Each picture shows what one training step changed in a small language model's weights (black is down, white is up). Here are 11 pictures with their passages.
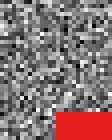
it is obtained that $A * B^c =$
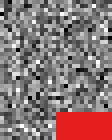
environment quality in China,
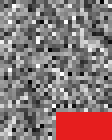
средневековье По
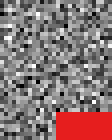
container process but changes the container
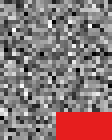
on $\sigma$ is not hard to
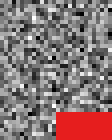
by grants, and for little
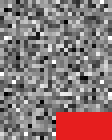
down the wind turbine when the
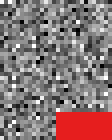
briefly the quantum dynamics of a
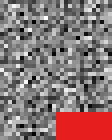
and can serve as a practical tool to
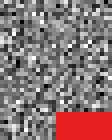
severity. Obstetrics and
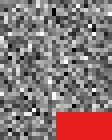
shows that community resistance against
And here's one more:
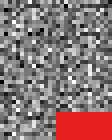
zal hij nog wel eens
